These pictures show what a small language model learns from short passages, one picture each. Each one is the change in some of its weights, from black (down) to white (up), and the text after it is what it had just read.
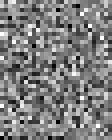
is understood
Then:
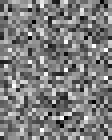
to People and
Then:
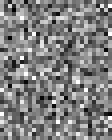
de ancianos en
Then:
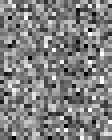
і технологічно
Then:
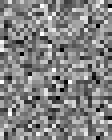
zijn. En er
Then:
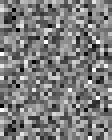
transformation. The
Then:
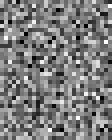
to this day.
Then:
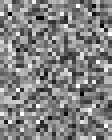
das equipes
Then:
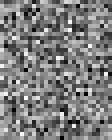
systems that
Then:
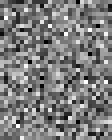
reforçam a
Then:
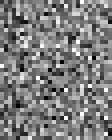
birçok alanda
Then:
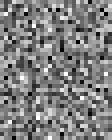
et la réduction au
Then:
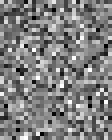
punto más importante
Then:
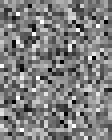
bir narsani
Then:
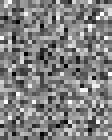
*flash* para
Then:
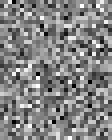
A interpretação da
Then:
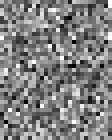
los datos con
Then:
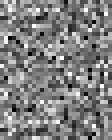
papéis e
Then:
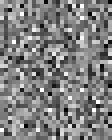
kunnen in de
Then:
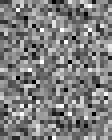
relaționate cu
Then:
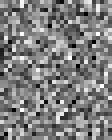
foi pioneiro
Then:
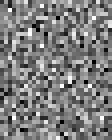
шахс соҳаси
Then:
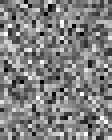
autoestima dos
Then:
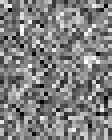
trata-se de uma
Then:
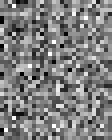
fundamental na
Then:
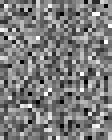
rendement op een
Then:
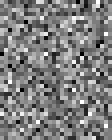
elde edilen
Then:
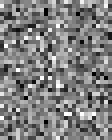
samarali tashkil
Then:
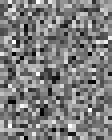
The Formation Of
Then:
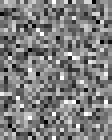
Keluarga yang
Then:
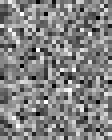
با توجه
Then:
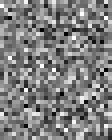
пословиц и
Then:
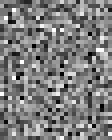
bog'langan va
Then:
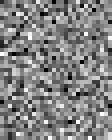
exista un cambio
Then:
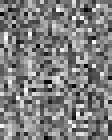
Federal do
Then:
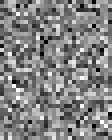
educacional é função da
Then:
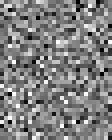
економіці та
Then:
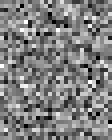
le parole di
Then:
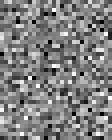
Abordagem da
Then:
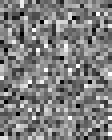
yukladi. Bu
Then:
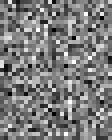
образование без
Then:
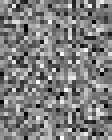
момент мир
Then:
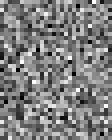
holini hamda
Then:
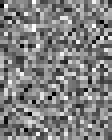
tufayli bu
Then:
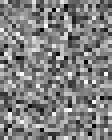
navlar bilan yangi
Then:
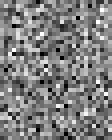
logo, a
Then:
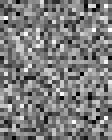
of Uzbek novel
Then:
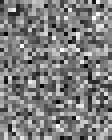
o'z ichiga
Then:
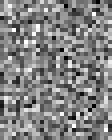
por dois, ou
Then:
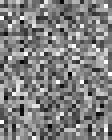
B., Rochert
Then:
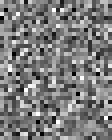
Tais dimensões
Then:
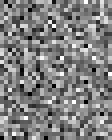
upon them),
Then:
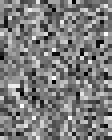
4. Yashil
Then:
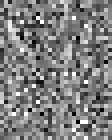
4 Charvak
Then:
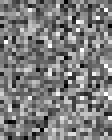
com o objetivo de
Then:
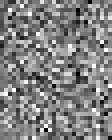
жизни, в
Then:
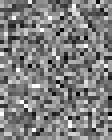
líneas de
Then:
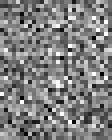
oldidagi burch
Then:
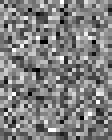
a temperatura,
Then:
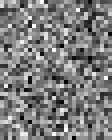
stellen kein
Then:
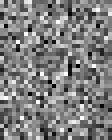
sinal da relação
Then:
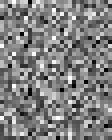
школы с
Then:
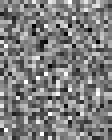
metodik yordam
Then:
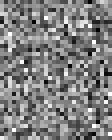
del socialismo.
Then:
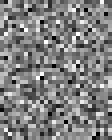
conference 3. –
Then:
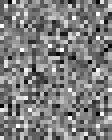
obyek ini.
